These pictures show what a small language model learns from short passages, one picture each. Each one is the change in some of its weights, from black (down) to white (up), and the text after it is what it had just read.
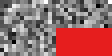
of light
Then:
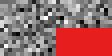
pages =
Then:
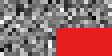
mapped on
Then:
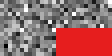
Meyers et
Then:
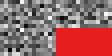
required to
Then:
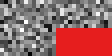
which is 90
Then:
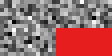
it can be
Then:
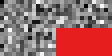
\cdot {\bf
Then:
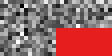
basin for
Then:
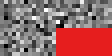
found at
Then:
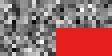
the cooler
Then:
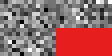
the GCs
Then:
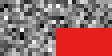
is defined by
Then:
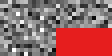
terme et
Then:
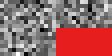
la materia
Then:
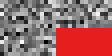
de interação como
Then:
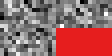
alignments of
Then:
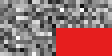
be computes by
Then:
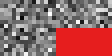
capture all
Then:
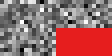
the set-up
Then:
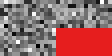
Set a
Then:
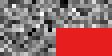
we obtain a
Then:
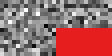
node and
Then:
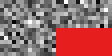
the quasi
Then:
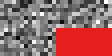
на нее
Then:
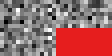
va shu
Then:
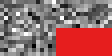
Dans sa
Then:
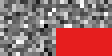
access to it
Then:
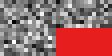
the context of
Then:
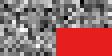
finite temperature in
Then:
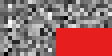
because of the
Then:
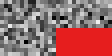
are given by
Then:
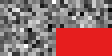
of the modes
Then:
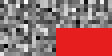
\ee This is
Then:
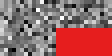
average 0
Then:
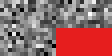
for this qubit
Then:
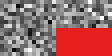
the solvation
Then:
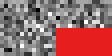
to higher density
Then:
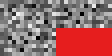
observations at a
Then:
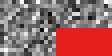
мар 2
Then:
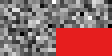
of the measured
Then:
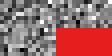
три с
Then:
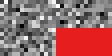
el interés por
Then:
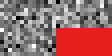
que cet
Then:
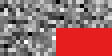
be $\langle
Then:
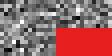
responde por
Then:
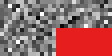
Norte de
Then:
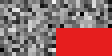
of the particle
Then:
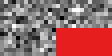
stress. This
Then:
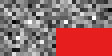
the star
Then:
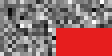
noise per
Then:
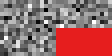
this explains
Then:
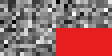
die zwei
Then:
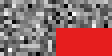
$B$ can
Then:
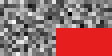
core states with
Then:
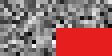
and the transition
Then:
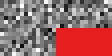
yielding as
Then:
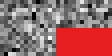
dan wel
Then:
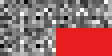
been discussed
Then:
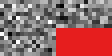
bumps were
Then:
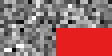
we can group the
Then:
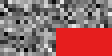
released a
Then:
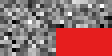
the detection of
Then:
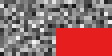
with a step
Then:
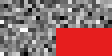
are set by
